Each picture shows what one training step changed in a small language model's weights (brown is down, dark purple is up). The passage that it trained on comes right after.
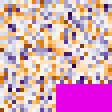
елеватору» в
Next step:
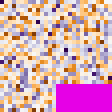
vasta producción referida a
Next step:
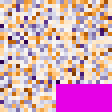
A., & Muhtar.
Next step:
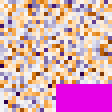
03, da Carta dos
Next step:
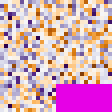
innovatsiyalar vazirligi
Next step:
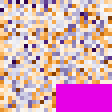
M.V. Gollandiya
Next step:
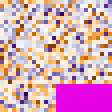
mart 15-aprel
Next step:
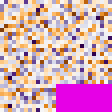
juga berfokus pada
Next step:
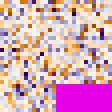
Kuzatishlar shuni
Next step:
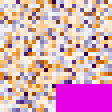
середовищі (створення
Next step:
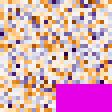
а τ_j – мнимые
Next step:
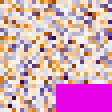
angkanya meningkat
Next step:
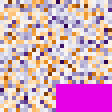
hisoblanadi. U har bir
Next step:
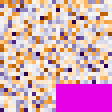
berpengaruh positif dan
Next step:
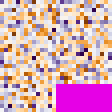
інфляція, то
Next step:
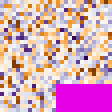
adotado foi do ano de
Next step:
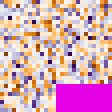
госпитализирован в
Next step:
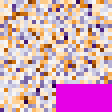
o usuário execute
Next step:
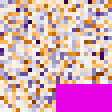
με βάση
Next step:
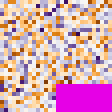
ikisinin de nihai
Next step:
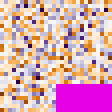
this art is a unique
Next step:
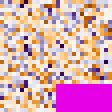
Bu o'yinlar orqali
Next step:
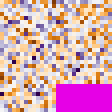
yoki konsepsiyasi
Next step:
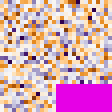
oilalarga nafaqalar
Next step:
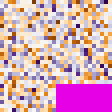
Comparison of Two
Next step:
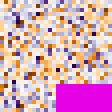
of the study was to
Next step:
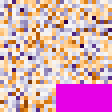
tomonidan talabalarga
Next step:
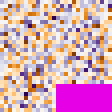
Educational Research*.
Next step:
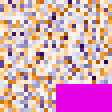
Management, es el
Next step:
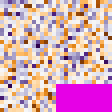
órgão, ou parte
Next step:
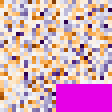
Zürich) •
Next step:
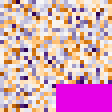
такою бути не може.
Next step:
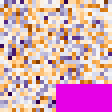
disparo la radiación de
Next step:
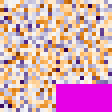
escolar, de Enero-
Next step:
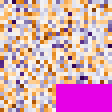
culture. ¹ Universidad
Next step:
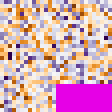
kasal jo'jalardan
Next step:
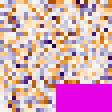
зарур бўлган
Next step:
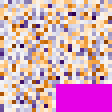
ЗЗСО має
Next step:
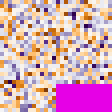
imtiyozli kredit
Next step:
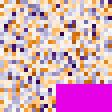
саналади. Ички
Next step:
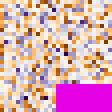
în lagăr din cauza
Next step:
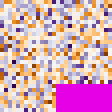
шоу, адже
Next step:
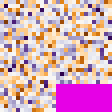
den Lehrkräften
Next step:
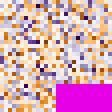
todos a até 10
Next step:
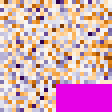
от того, смогут
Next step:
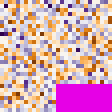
los cuatro imputados por este
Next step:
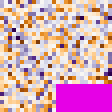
é muito relevante,
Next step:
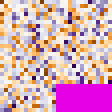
талабига эътироз
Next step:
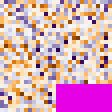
la Figura 2, se
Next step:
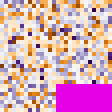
que se trate. Modelo
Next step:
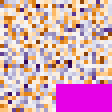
2. Distribuição de
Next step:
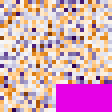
и научных обществах
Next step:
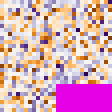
un derrumbe o colapso
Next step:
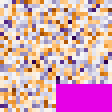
que historicamente sustenta
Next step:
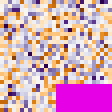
& Holmlund, B.
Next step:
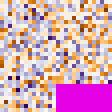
foydalangan holda,
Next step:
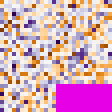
e os mesmos fornecem
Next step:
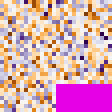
a fost fondat, în
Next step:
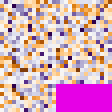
doimiy ravishda
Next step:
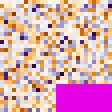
olduğu değerler ve
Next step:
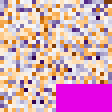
siswa kelas XI.a dengan
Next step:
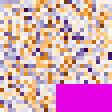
dos pacientes e pactuar
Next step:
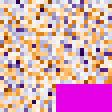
и имеющую общую
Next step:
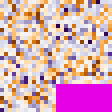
в контексті нових
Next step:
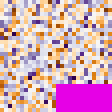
toko Sandang Jaya
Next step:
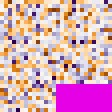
masasabi ko po ay, para
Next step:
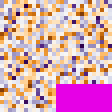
Axborot texnologiyalari
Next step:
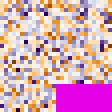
ko‘ra, 1 gektar
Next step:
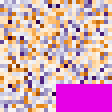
va ularni qo'llashda
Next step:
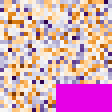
grupo de pessoas que
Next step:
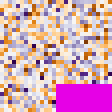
tili ³ Ketron
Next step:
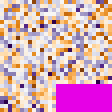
şekilde sıralamak
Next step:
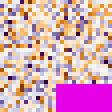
oni de facto i
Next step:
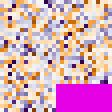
органа и Правительства
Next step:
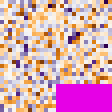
au moins une proposition
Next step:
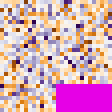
qilib aytganda,
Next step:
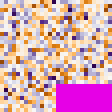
advierte Maertens
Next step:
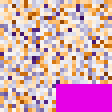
digital. A prevenção
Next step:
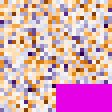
em linhas gerais,
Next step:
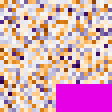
degré de maturité
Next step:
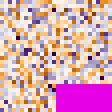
рынке он
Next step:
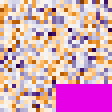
clara si era noche,
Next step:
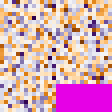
Peretti intento sempre
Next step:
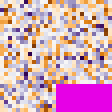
M. & Talsi, Y.
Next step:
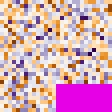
wanda da su ake buga
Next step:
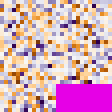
Баландина И.А.
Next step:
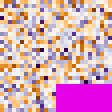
birinchi navbatda
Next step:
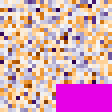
totale overige
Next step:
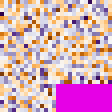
фоизни ташкил
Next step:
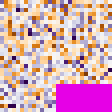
justiça na aplicação do
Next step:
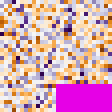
por 2 ciclos más,
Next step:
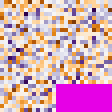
qilgan Ozod va obod
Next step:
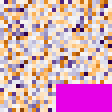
f.i.k., professor,
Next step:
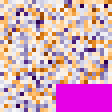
bog‘liq nomlar
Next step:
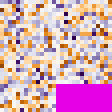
Severiano Porto, que
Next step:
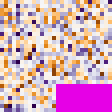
Смисл дій та
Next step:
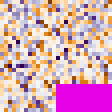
terdapat tiga faktor yang
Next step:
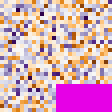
province of Izmir
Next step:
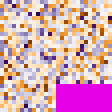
E. B. Nobl
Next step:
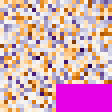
und Ortschaften eine
